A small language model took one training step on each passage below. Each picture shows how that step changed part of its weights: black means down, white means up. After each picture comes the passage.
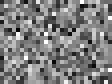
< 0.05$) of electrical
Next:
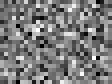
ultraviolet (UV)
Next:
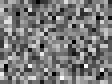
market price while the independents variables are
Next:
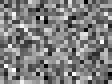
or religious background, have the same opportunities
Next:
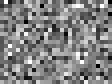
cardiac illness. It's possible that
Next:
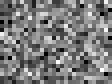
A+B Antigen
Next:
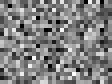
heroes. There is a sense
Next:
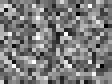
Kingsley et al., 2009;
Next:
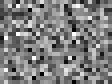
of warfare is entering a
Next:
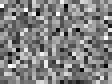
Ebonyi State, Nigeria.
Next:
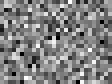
Cellulase degrades their
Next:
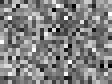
X. (2015). The Development and
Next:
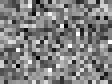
at a high rate (Brand,
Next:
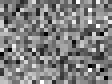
system using Zigbee and
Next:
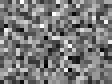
further investigations. Phytochemical screening
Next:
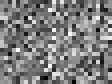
Table 3. Descriptive Statistics
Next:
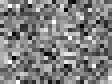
was evaluated using two validated instruments:
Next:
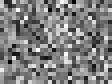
in order of pharmacological activity. It
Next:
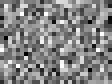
bind to apical membrane of
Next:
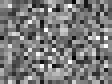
specific use requirements in emerging markets. This
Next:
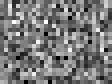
A choice-based method to create a
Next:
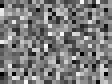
approach to personality is one of the major
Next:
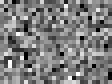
The second technique used is to fill the
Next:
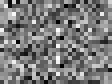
through stories about guardians of
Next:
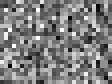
interaction with patients, every clinical trial and
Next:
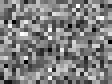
Algorithm - First we shall
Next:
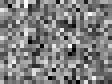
which Bhabha refers to as
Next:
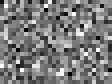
possible that milk from cows who
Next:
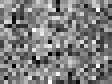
Citation per Paper 1
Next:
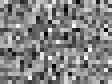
D.K.P. contributed to
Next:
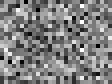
showed that Cr has a high risk of
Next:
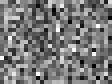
previous exploration has been conducted on this topic
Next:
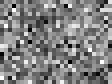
the present solutions and the published results.
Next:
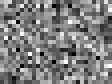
Brazilian prime which is
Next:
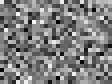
This priesthood not only determined who
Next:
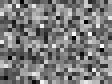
Communication* - Mba,
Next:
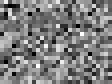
part of the Western world and
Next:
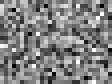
in uninterrupted power supplies
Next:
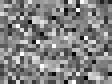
by aphid, aphid
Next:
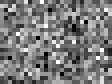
Wards in Likuyani
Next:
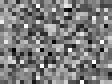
integration of the area under the melting peak
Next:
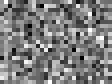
requires a lot of motivation will have the
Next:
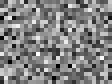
of time and space inherently. This
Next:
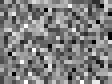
infrastructure to support tourism, with 75%
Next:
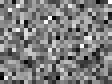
concepts. The next step was the
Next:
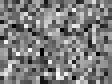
critical element of how the team learns
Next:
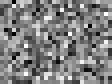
aspect ratio, of the fibres or
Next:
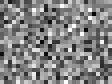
to the third cropping. The
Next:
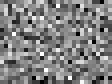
2b depicts, the variation
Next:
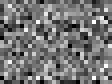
Scientific Publications in Medical Sciences Studies in
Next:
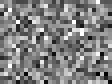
Pieterse, *et
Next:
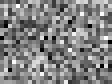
sporadic parts. This work
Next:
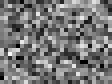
STATEMENT The authors affirm
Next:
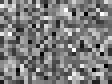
other pollutants [1].
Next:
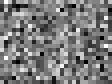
diastolic dysfunction in cases
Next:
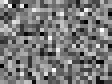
network responses while passive scanning focuses
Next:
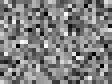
pan traps and rearing from
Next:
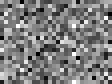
the treatment was not performed properly.
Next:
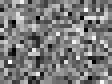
**table S2**. Stability data
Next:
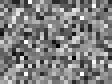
Report of Bengal and
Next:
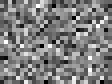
EOSC Service Portfolio
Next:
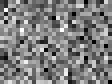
disease (CAD) and
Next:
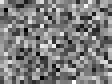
grammar teaching has not changed
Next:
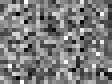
taxonomic composition, geographical distribution
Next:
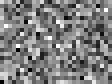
the guaranteed convergence rate
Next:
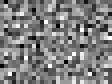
no competing financial interest. Data
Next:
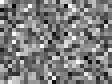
with decision makers. 3.
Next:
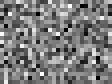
INTRODUCTION Vertebral artery provides
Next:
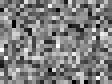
change of an amount of 49.40
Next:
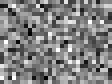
improved to achieve the relative separation and
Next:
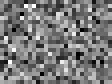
Peng et al., 2019)) would
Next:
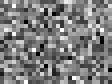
types of outreach activities, such
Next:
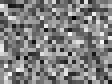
and remains an international, very important trend
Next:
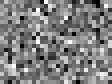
opportunities in agriculture and providing adequate funding for
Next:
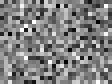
experiences and, (2) to provide
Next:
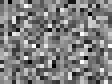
harm the environment, that is, the
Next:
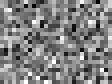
(motivational attitude to the implementation
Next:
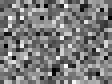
predictions do not match actual measurements obtained
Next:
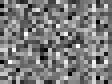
compromise the development of critical
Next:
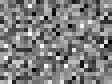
to plant's variable items. We primarily
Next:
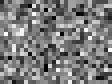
2009). Pellets were collected on
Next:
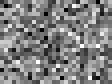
confirmed through histopathological
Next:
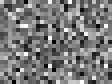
recent years, as recognition grew of
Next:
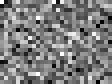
is stored on its protected flash
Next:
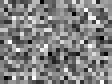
Igor Shumakov,
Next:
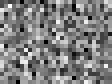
Functional Partial Least
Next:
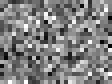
Corresponding author geometric location,
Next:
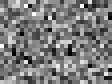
“fabric objective measurement” as
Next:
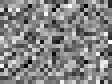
= 0.6$ for internal
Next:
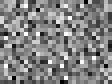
monitoring the temperature and switching
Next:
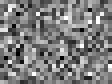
input can be reconstructed
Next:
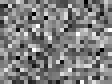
early contact with foreign regulators and
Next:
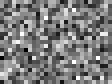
all characters on stage, what appears
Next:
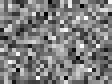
transactions. The essay further indicates
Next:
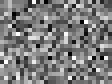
particular universe. While this idea is
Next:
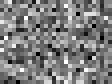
VFA yield was in the range of
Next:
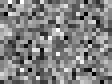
the best resources in the world, but
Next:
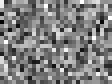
Definition of new structures | <input
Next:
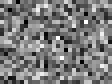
Abstract Background: The
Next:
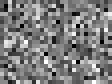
created a large-scale code smell
